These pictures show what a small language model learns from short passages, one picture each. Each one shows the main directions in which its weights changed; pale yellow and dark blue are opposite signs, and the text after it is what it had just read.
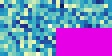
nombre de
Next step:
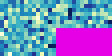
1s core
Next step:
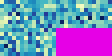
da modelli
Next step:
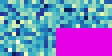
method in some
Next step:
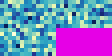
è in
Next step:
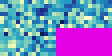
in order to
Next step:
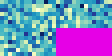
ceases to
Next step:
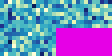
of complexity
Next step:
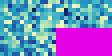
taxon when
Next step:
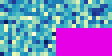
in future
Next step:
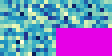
mentions of the
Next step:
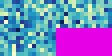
condition operation
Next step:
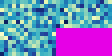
people to
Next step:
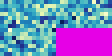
their time. The
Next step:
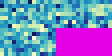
for their firm
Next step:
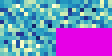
va eksport
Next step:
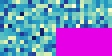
Based on the
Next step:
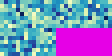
contents of
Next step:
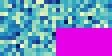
was conducted
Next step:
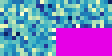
devices was not
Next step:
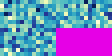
и их
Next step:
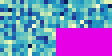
estes serão
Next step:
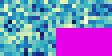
what he
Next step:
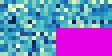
da Economia
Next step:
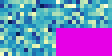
Praise for
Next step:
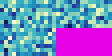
the distortion
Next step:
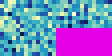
represented by
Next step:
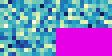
1. The process
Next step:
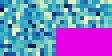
human beings
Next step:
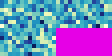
yard wide
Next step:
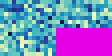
norma que
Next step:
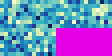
inundation of
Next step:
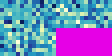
godina u
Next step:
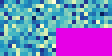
Unión o
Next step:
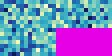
particle to have
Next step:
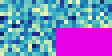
for all n .
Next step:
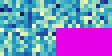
la producción
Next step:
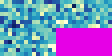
using various
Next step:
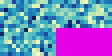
the best
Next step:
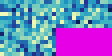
not significant; *
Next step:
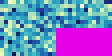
compared to the
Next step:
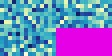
un sentido
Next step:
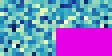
the treatment
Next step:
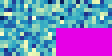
shows a
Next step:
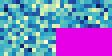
night; the
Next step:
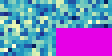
from being
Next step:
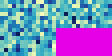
was done using
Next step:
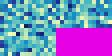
market is
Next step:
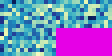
as a control
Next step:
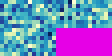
том, что
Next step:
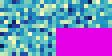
more forest
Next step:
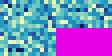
de formas?
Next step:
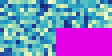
platform are
